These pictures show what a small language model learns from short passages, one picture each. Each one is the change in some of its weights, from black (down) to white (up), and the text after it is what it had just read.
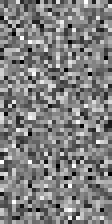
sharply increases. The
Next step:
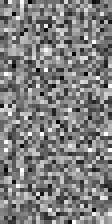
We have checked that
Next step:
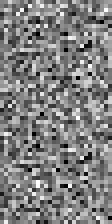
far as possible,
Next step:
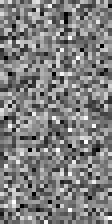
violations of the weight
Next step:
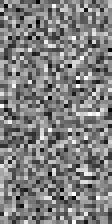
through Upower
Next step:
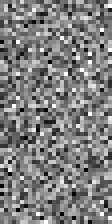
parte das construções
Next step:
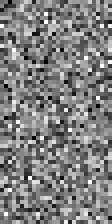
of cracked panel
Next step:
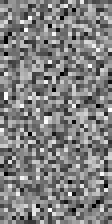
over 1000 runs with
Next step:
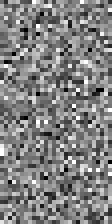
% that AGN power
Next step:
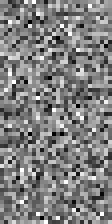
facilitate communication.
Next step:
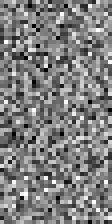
de gestion du
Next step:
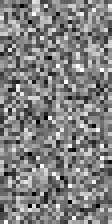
two directions of
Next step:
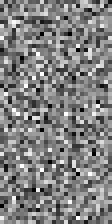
leveraging Generative
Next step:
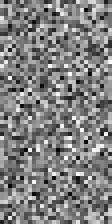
operations are enhanced to
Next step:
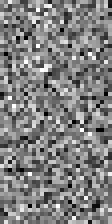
developed nations invest
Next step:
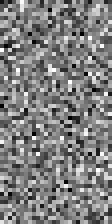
representations obscure essential
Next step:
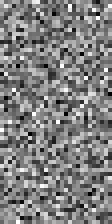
units are based we assume
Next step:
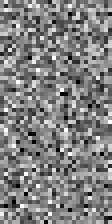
the testing set,
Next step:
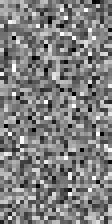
we introduce a family symmetry
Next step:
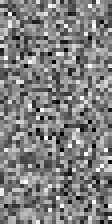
an extension to the
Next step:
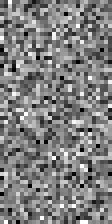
dentine. To
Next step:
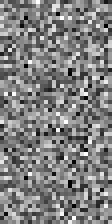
study the impact of
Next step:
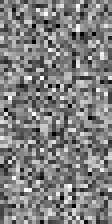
by metal-free
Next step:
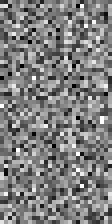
find that it decays
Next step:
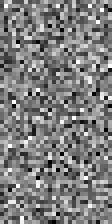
followed MarIA large,
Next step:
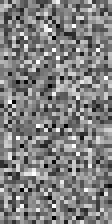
describing the composition
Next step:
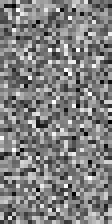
of a veil of
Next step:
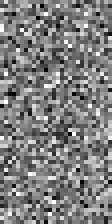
and the Hgb
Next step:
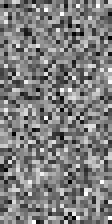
Both machine learning and
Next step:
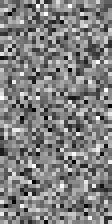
The process layer defined five
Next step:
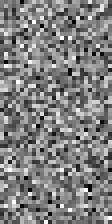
Since the radiative
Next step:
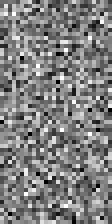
shown antagonistic
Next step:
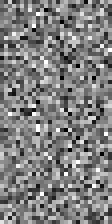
scientific expertise,
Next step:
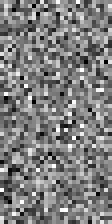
В современных
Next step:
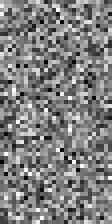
shows the dependence of
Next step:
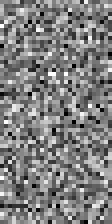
for cold atoms by
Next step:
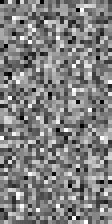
which affects the
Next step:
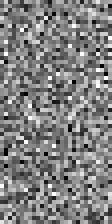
winding to run the
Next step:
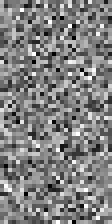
mean square estimation error
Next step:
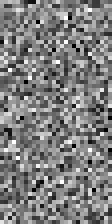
ajenos a
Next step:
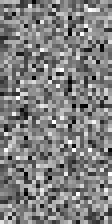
în care a ajuns
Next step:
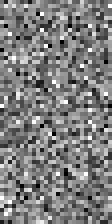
tem como objetivos
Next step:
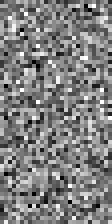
descriptions of both
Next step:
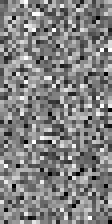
va qonunlar
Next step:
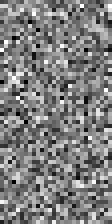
por finalidade o
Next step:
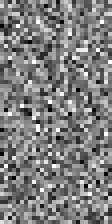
Al respecto,
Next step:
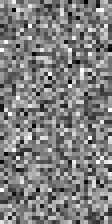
en la misma
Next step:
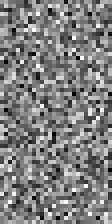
wave packet nature
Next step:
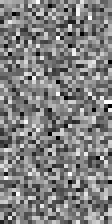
the relativistic Lee
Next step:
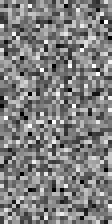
quantities we are
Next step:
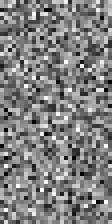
указания в
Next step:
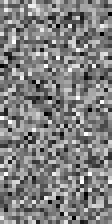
capture the long term aspect
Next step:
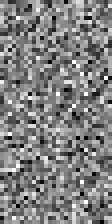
disks are constrained
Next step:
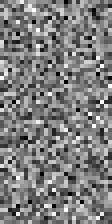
una estructura,
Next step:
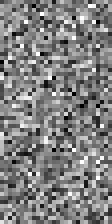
refer to them generically
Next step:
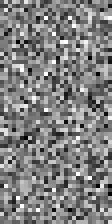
comparing with Eq.
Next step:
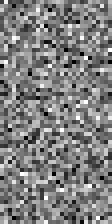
suggested. New
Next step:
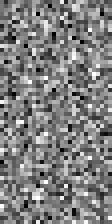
o bölgede
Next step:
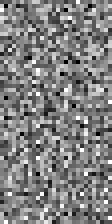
value, taken from
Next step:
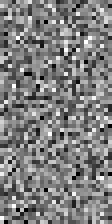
off instantaneously
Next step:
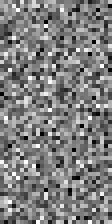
elétricas são
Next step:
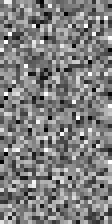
в переходный
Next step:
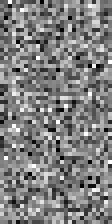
This caused an additional loss
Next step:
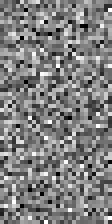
based on the positive dynamics
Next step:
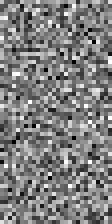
reakcija i
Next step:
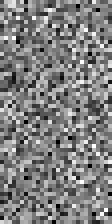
de uma determinada
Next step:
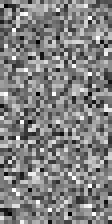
independent control of the two
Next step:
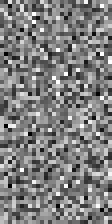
location note note pages
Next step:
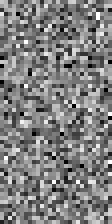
per day. In terms
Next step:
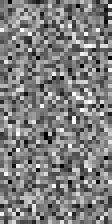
*Rev Mex
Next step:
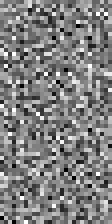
passing gravitational waves using
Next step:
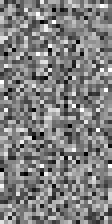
quark mass and
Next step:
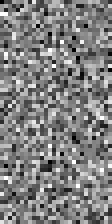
that the managerial
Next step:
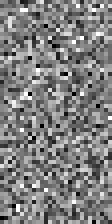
30 students, divided
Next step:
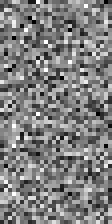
The second step was
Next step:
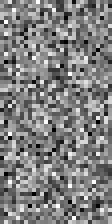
of derivations of
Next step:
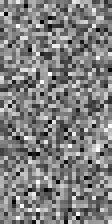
to fit data and has
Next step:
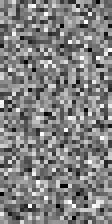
our simulations, but over
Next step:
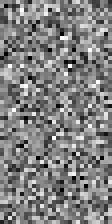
A set of faces
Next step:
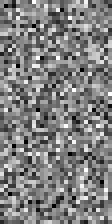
of freedom only:
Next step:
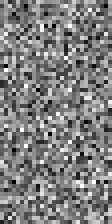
o'quv materiali
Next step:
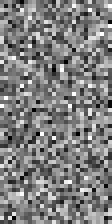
incidir en los
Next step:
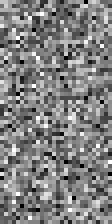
randomly selected. The
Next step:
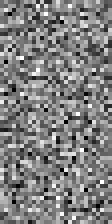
The model is constructed
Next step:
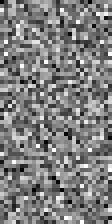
right). In this
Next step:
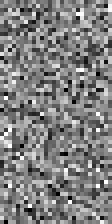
развития современного
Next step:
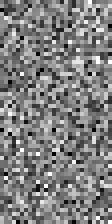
challenging for classical
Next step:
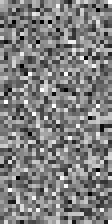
one obtains a theory
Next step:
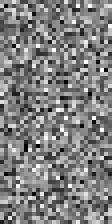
of an OLED
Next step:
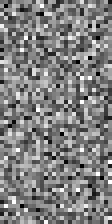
meV. The latter
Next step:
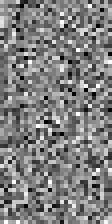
experts on social media
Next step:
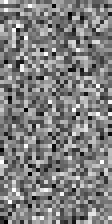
drivers under the
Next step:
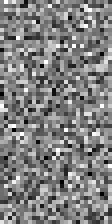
d) \mid a
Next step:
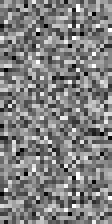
its promise as a
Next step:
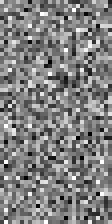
bilan ishlashning
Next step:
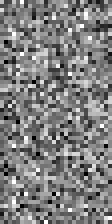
of the second brane
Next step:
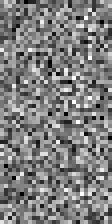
La mujer y
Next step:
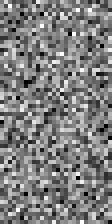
execução dos
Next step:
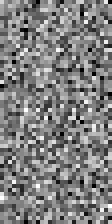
ARB for
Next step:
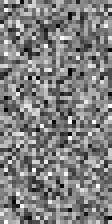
we do the same
